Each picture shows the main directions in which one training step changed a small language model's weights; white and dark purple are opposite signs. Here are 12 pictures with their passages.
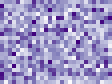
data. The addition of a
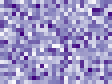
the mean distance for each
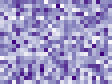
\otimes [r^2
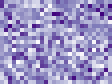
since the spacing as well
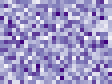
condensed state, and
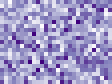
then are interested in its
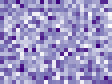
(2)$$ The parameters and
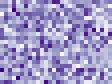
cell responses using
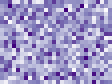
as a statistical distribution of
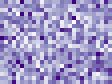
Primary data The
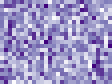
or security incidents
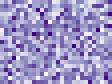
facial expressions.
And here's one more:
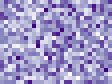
the purity of photon
